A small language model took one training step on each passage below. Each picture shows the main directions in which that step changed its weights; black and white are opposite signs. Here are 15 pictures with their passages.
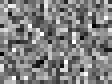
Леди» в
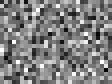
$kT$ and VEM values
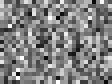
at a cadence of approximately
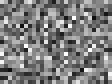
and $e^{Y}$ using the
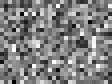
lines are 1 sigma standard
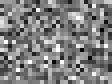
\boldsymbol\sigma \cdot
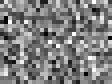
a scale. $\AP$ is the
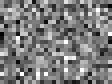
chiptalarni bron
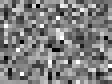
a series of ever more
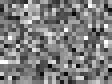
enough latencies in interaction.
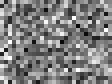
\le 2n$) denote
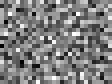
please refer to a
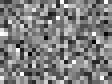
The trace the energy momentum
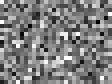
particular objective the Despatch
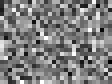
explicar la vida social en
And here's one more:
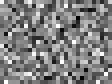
the question of what to use for
